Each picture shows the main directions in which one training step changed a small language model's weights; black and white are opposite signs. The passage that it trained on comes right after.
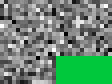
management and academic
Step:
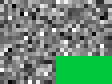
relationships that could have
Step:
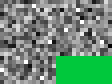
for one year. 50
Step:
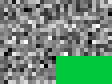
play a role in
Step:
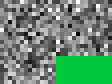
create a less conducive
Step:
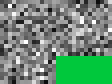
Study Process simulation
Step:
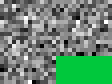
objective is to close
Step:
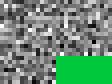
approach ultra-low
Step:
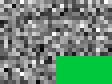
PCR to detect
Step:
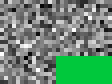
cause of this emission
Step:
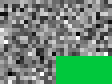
one or two, but of
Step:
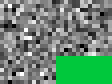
be realized. The
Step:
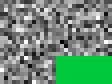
for this, during those years
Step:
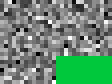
society, but also how
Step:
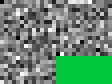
ILs use in this
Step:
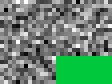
is likely to occur
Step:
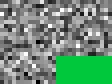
(also known as
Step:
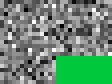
A allele frequency
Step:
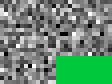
relevant module through
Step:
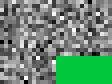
other researchers to use
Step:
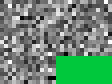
between aged binder
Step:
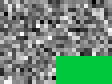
I \rangle$.
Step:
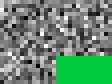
of the arguments
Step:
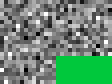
capabilities, a
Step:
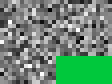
can help survivors
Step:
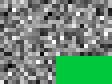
discharge), functional
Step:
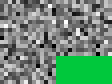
levels following the intervention,
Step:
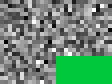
young, physically
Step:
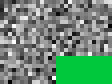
of // trials
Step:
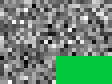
for a cyclic
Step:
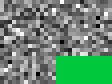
content, especially
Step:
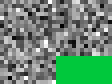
learning ability are included
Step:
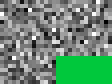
mediocre results in
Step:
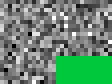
a data controller we
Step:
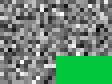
solution were added
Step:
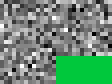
data flows as well as
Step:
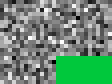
in the future where each
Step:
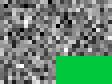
Leaf Juice
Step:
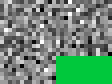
teaching. High
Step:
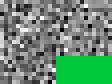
formed by rivers
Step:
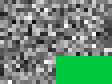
for a prorated term
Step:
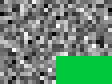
methods, ensemble
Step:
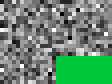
skills were all
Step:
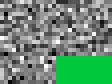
also informs a
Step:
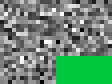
complex and aromatic,
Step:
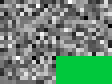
delicate white
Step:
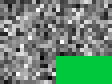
and *Sara
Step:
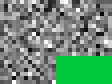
B. Sida,
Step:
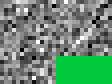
are not prohibited
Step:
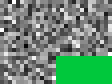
& build approach within
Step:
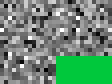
workflow. Through
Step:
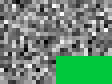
articles. The quality
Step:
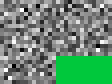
State University Journal of
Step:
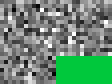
note under *M.
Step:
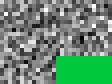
right lower abdominal
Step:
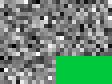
Coordinator for
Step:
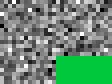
But there are some
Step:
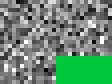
few decades.
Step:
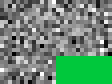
Estimation of total
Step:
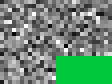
strategies and refinement
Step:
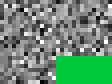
analyze the groups of
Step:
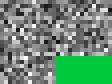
pharmacological properties
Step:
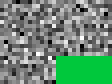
this purpose, as
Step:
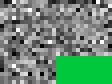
In the first phase of
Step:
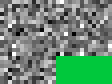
some non-physical
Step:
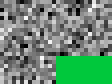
there is no significant impact of
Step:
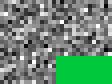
enlarging both the
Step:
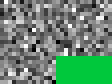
Spain Oleg
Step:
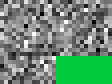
years in realizing higher
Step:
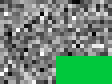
language or mother
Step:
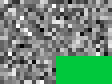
by spark plasma
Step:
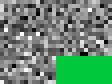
of age, considering it
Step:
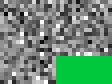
Schematic representation
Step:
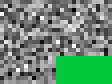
at post-intubation
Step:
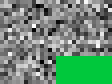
PP as listed
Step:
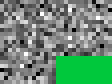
positive integer such that the
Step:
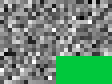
the model could explain
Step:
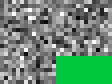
4: Rotor
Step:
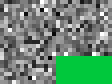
inDICES Business
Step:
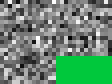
Act Theory) that
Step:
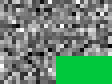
on threshold values of
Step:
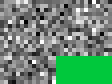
rotating wire or
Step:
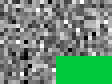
on clinical examination
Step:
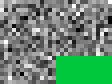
of the service sector there
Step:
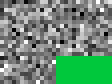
in OCP at the
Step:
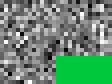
the public sector's
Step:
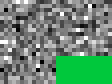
is relevant even in the
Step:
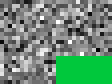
an organisation in a way
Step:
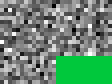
urbanization on the
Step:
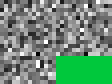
the indicator with the
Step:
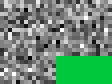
And sharing is
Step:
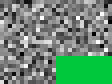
an oscillator,
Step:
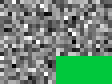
‘In the Name
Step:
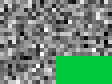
the tests, the post
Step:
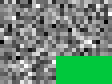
developing countries showing
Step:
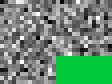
R receivers, with
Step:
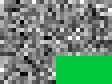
emergence of these
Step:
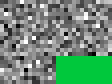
valuable clues,
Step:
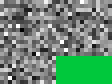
entropy implies
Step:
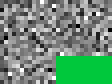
the feasibility and
